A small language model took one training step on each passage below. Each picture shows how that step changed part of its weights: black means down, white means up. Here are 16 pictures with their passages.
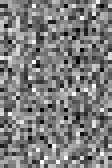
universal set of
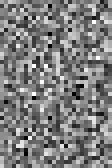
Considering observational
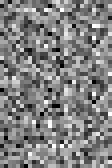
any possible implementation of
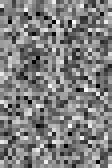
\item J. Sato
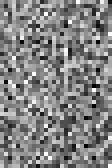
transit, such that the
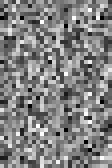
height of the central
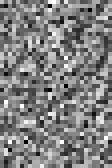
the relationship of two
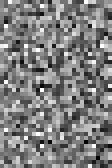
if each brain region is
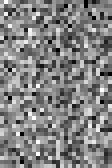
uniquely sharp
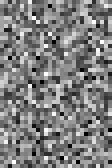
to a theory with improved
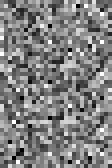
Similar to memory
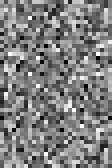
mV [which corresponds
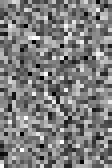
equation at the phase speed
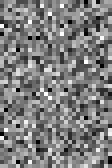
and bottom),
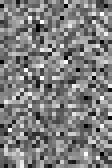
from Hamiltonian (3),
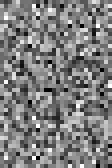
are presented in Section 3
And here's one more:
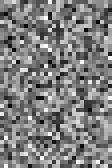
which opened the door
